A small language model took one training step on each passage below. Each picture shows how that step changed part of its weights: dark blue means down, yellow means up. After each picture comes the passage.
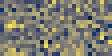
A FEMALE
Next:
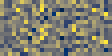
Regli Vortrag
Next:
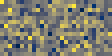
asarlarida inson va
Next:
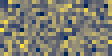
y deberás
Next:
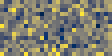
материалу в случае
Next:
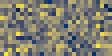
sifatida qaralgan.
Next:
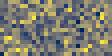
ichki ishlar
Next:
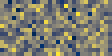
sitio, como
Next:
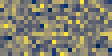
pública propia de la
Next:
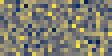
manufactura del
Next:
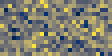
работещи в
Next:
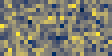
trate de um
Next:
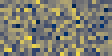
İlgili Konular
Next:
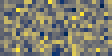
Tríade para a
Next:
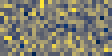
Eng birinchi
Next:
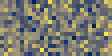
sont menacés par
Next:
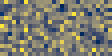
en el uso de la
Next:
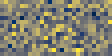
i organických
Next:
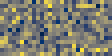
Atestar a
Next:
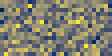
subjects are
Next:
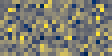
шунинг учун
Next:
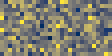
kegiatan-kegiatan yang
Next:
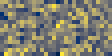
ijodi orqali bolalar
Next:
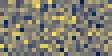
(A) ni
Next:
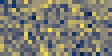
de gases e
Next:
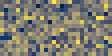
detalle que
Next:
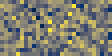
utilizando imagens
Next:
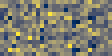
of research and development in
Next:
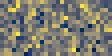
в общепринятом
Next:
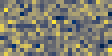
difusión del conocimiento
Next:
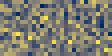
que são bastantes
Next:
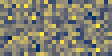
o Sistema de
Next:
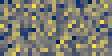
produção, podemos
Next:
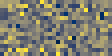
organlarining, xususan
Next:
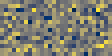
обучения. Она
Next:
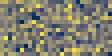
to involve
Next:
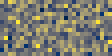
Tipo 2.
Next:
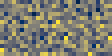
bab ini peneliti
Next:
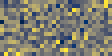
measures for
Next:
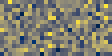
kasb haqida
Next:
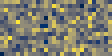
natuurlijke wijze
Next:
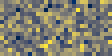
mesmos. Ao
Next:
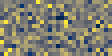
nombreux autres pays
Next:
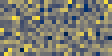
implementasi dan isi
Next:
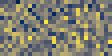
que consideran que debe
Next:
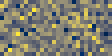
actualización como una
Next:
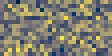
economic zones, and
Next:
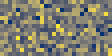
i osvita :
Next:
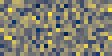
yakka kurash sport
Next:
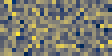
вторая -
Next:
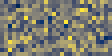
Se creează
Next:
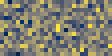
образов, новых
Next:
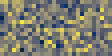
xar doim ularning
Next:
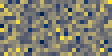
метод классификации
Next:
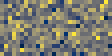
Nos dois casos
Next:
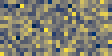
& Yao,
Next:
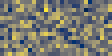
RevistaFT A
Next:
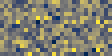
à maintenir
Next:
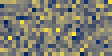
поражения в i
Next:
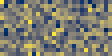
evaluaron la
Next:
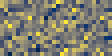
définie et de
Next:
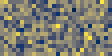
Education*, 34,
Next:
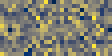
на высоте 1
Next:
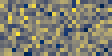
в коммуникативную
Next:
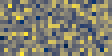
Державный подход
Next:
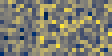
ishlab chiqishni tashkil
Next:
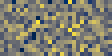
increasing the
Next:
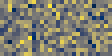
esa okeanlarga
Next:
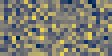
naturaleza secuencial
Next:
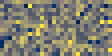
voor de waardering
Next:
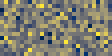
ва сифатига,
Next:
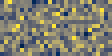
Genel kanser
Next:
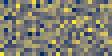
bilan bog‘langan
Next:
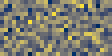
tal como se dan en
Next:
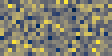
contraria a su
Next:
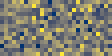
les pratiques de management
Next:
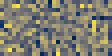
AL, Carvalho
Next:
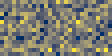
doira, oltin
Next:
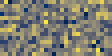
Em nova avaliação
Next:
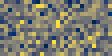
1 Descripción
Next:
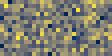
показники відповідно на
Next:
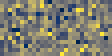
multidisciplinary research
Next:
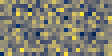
Grenzen es
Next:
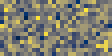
ichiga oladi.
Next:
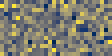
SÃO? —
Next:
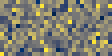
elegida para el
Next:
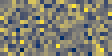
que os ambientes
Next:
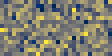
Ehre, im
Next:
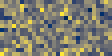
ijodi misolida
